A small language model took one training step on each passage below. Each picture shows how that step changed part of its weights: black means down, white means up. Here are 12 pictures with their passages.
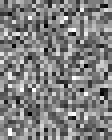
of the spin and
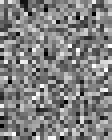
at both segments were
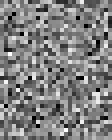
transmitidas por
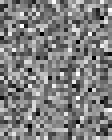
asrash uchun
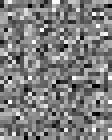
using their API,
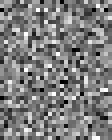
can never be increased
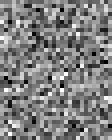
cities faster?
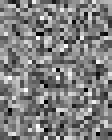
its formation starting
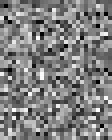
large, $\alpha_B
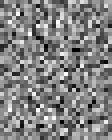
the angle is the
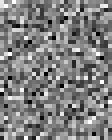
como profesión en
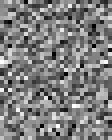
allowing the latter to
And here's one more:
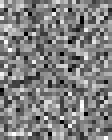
Loiret et
